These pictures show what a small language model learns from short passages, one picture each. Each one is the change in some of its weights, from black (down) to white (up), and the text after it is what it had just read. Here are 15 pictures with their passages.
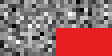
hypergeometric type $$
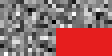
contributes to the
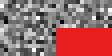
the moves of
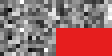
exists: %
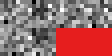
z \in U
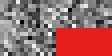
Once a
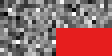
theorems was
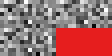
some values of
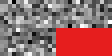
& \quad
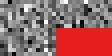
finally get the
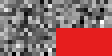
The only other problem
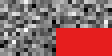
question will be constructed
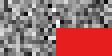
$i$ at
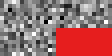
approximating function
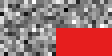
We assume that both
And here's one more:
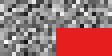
observed that if
